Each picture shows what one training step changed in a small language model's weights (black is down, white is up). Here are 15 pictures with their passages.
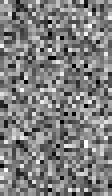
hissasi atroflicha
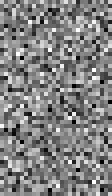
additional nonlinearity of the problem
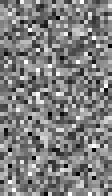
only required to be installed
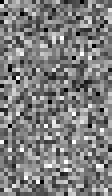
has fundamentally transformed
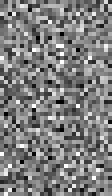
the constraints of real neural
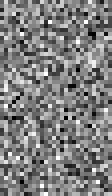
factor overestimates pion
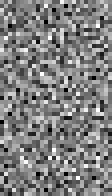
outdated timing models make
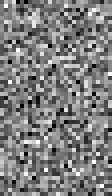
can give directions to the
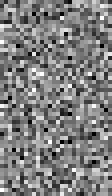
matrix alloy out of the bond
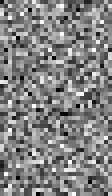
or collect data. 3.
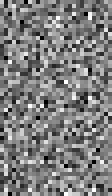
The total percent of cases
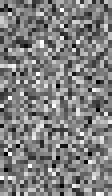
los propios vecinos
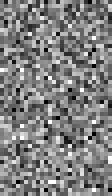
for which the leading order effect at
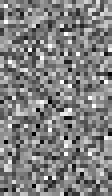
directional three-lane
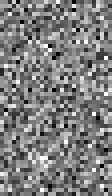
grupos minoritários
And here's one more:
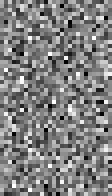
in any study, as well as
